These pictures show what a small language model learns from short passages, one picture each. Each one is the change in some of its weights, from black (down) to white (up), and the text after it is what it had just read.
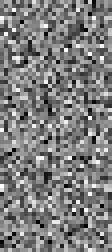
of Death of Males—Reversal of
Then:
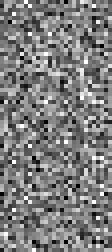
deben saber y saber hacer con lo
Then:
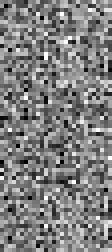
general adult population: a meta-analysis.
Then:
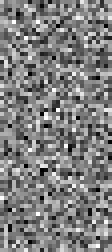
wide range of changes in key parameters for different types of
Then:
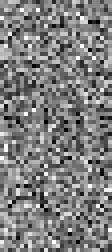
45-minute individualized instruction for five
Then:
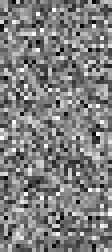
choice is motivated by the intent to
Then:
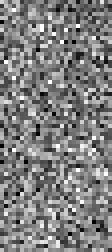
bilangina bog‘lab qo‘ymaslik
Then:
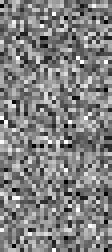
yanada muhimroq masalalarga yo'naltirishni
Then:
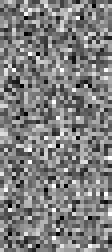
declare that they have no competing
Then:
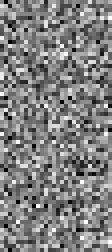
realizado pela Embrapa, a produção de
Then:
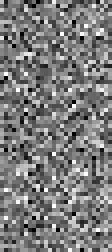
қабул қилингандан кейин
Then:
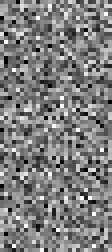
He is a good man, God will bless
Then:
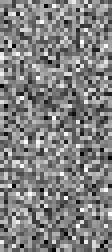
como foi o processo de crescimento durante a
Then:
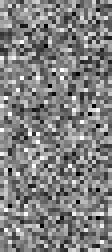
gains result in poor monitoring of contractors.
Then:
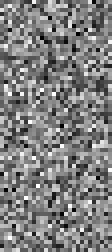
teoreмага asosan $$\xi_n
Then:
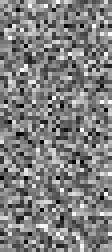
finite element models [1,5], which
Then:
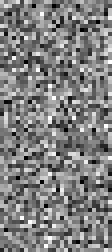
fourth grade, which requires an image that can
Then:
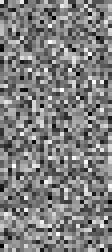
- External Ladd's band holding
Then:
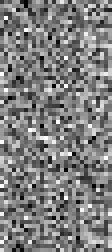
lo que serían fabricados especialmente para el
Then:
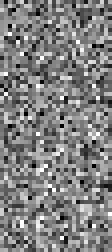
as entrevistas, a observação, o
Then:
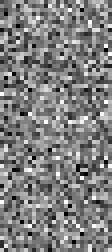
kompaniyalardagi ishchi kuchini ma'lum
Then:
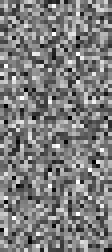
choosing new trade Initial investment for
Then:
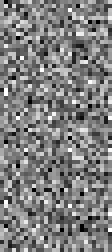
have been for Education, Skills and
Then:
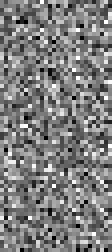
real oziq-ovqat narxlarining
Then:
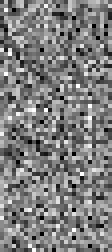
va tavakkalchilikka asoslangan boshqa
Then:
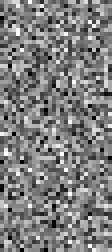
a) ruptura antigua
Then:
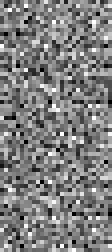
by following us on [Twitter](#) or
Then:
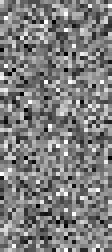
stresses σ is develop, leading to significant deformation
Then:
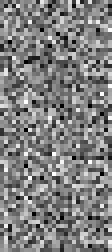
period, in order to enhance a specific original moment of
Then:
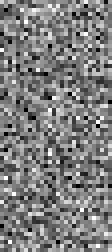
and income among social sectors. In order not
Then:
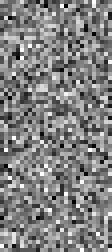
- Pahalvi HN, Rafiya
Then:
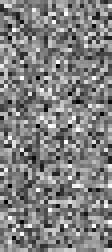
implementation sometimes may suffer from funding
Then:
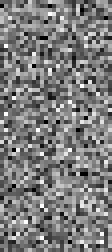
*Journal of Consumer Research*, Vol.
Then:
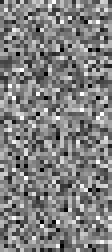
game configuration, the external system, based on
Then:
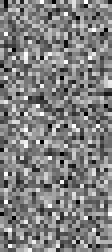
to fare evade; and (2) how
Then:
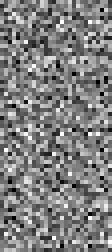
by the method of the specific absorption index, the
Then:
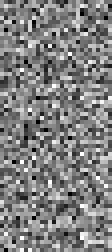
incomum de nossa parte – o que se
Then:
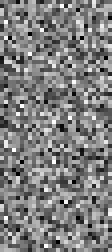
Eizaga Rebollar R., &
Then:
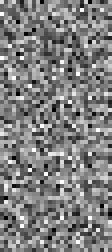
Strategy 2020-2025 implemented by the EU
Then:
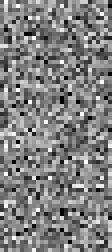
area including Lebanon, Gaza,
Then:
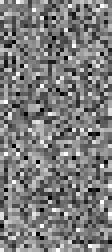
as the successfully demonstrated prototypes machined
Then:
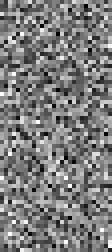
all the infected material⁸. The Surgical
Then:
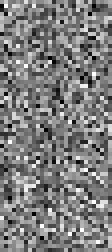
of the Bolivian Altiplano.
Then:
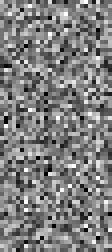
grinding wheel, which is in the
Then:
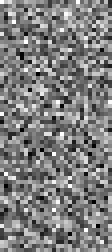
AI-enabling Industry 4.0
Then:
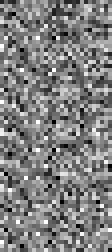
las partes interesadas relevantes como un
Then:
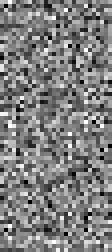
B.p. Analytical data.
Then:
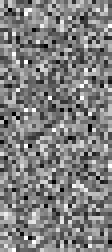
and teaching. Key words: competence,
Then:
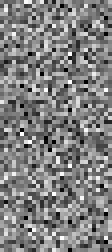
kenyataan: apa yang
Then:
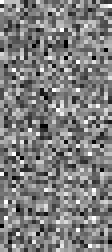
less complicated and access to funds more diverse
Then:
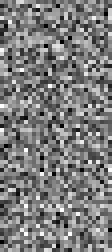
anlamına gelmektedir.
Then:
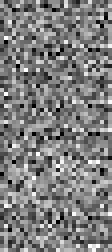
is given in any of the principal ethnographic
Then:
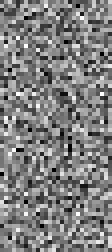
of framework for supportive and protective care that
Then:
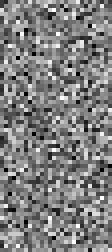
à situação pré-contratual,
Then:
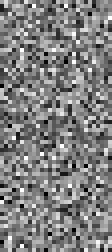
Rolle. Hierbei kommt
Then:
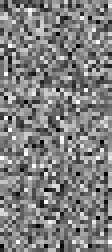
in fields, pastures and conservation areas.
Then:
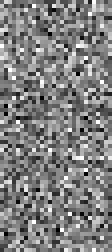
were taken at Mutnovsky Volcano
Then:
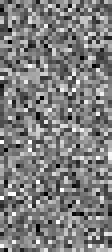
onset. The contact with the highest ratio across all
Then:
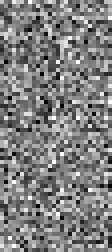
of how the persona develops the overarching
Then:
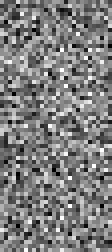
before and after the cooling pond drawdown
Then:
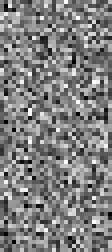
релізі композиції автором
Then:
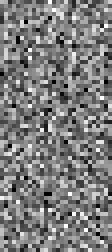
overheat and switches off into stop
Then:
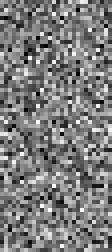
por quintil de ingreso
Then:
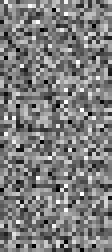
found to be 3.848 min and
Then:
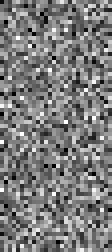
qilmoqda. 4. Tahlil natijalari
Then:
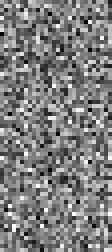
downloading personal data from their chosen
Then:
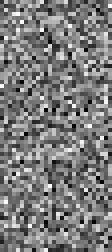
Theridiidae 6 7 Idiopidae
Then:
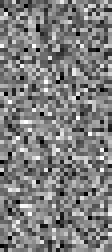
provision of flexibility services through any type of energy
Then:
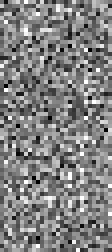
ion, and "nest" refers to
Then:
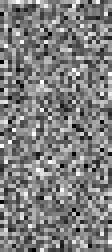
immediate business environment, and national policy.
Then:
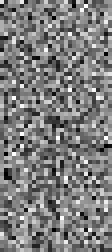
per day.¹ Nigeria holds the
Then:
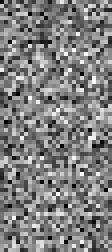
not significant $\alpha=.05$ with
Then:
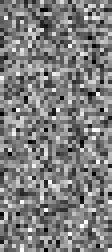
" turkumi . " Telba "
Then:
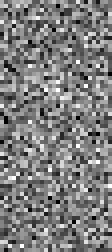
for drinking purposes. So that can not
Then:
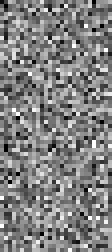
- Middle connective tissue layer - Rich
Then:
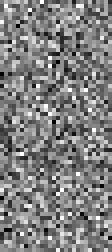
noticeable infestation. A dog can
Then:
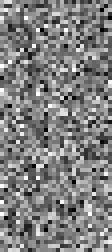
supor uma redução na contratação de
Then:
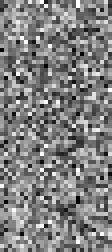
menghadapi era-globalisasi
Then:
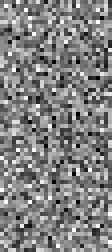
to global biodiversity objectives and transformative
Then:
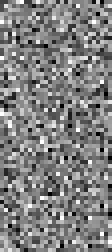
and usability of the database: Strategy
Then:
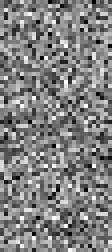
so aufsummiert: $2 +
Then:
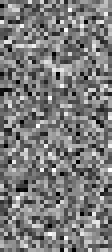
dibenzobarallene (**59**),
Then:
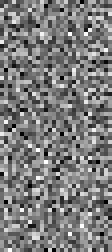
primers for the target genes Sl.
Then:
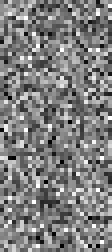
density compared to liquefied natural gas
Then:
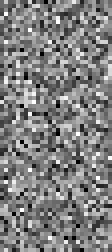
oder zur Aufbereitung).
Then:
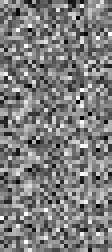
ўз вақтида бошқарув
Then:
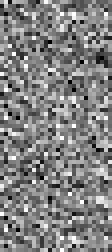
одном численность населения не
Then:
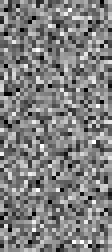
observed in minor edge children too.
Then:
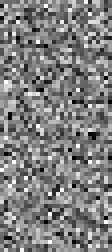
and one sample t-test was used in testing the
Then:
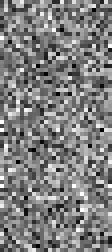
de segurança pessoal como um dos
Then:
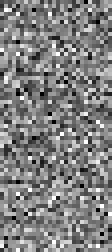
detect and localize tumors, using specific
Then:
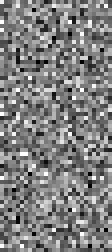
yozuvchi,tarixchi,buyuk davlat
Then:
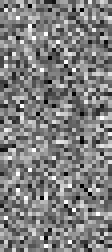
Elevation Satellite-2
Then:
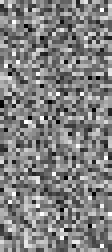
a result of cultural differences. These factors should be taken
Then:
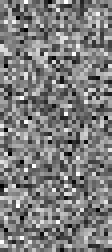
no competing interests. Additional information Supplementary
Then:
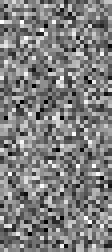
Fase 3 Interpretación del resultado
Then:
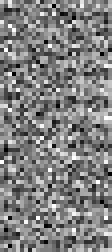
так само тривалий простій
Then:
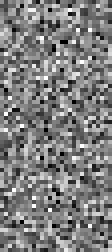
des extraits des discussions Dès que je
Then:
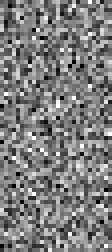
238 с. 3. Выготский
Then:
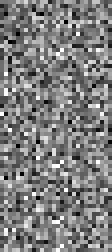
in terms of both provision of raw material and
